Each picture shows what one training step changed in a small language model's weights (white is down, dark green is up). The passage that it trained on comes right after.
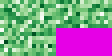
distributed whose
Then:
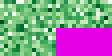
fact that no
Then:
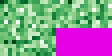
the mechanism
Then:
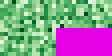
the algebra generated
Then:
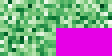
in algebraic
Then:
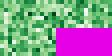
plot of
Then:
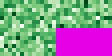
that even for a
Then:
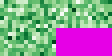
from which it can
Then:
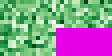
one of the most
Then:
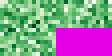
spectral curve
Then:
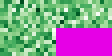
recast the
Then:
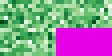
We have discussed
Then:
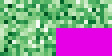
on computing
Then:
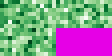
), and
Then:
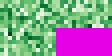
variables with parameter
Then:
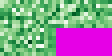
sequence of points
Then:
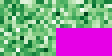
to understand
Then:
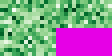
ensures that
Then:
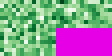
values tend to
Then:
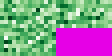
application of
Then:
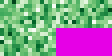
the particles
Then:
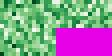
considering, this
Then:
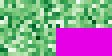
using Planck
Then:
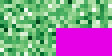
the deviation
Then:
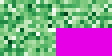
This involution
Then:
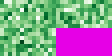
and coronally
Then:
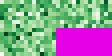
state during
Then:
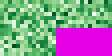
excess have
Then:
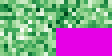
tasks are
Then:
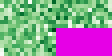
one obtains the
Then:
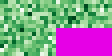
Note that the
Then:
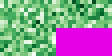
order differential equation
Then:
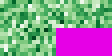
we detail
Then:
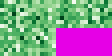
determine the
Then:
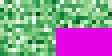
set structure. The
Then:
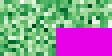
a key
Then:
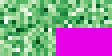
must be
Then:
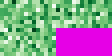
the diagram,
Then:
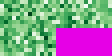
this sort
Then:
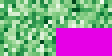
are compared with
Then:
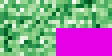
set of equations,
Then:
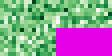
wind speed
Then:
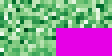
meter to
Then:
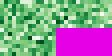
to stress here
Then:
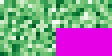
by the number of
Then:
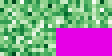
t \in
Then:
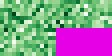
suppose that
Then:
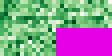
of $\zeta$
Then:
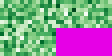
limited by
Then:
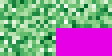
result \be
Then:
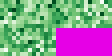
time intervals
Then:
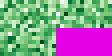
be unstable
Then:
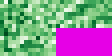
degree of
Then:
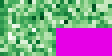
$Y \equiv
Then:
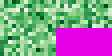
The particle is
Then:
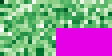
compact set in
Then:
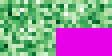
jets in
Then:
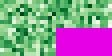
a factor 15
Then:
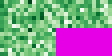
$D$ is
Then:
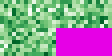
are two places
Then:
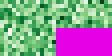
finitely generated
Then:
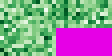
leaving the
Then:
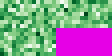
define the values of
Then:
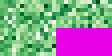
in the next
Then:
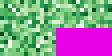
parameter estimation
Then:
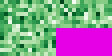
$\kappa$ values
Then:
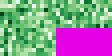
chip is
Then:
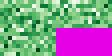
range. In
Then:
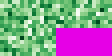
transformed power
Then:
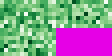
such that $\|
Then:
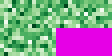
figures present
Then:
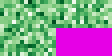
and commutes
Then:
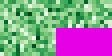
we report on
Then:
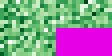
generated by the
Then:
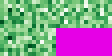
Space and
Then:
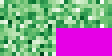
while $\ln
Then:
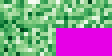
method combining
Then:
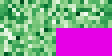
point of this
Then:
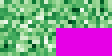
potentially contain solutions
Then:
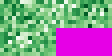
to use these in
